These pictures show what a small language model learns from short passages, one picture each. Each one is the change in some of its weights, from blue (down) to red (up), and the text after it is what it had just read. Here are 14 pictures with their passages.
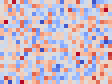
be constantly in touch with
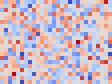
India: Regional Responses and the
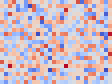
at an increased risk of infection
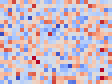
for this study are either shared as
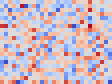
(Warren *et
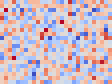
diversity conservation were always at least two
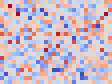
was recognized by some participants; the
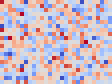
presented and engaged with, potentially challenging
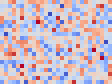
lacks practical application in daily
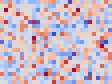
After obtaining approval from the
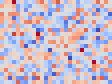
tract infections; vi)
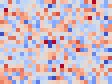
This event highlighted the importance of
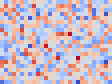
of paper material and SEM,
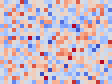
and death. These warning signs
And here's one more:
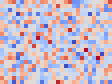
low Risk impact A= high
